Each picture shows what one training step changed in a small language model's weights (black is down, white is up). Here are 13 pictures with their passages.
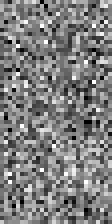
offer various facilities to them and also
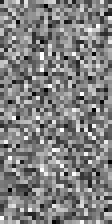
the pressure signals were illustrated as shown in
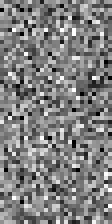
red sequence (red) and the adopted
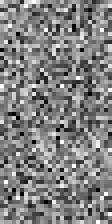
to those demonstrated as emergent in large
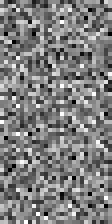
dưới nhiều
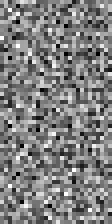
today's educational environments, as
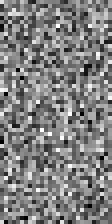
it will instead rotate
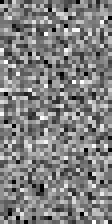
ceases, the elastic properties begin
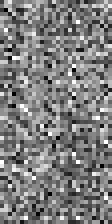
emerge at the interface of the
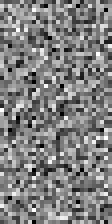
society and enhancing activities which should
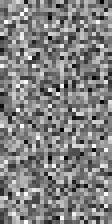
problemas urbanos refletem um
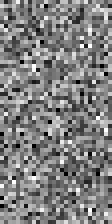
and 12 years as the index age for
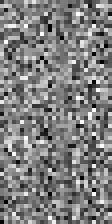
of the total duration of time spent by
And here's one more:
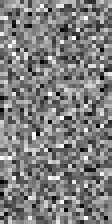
prices being relatively stable around their
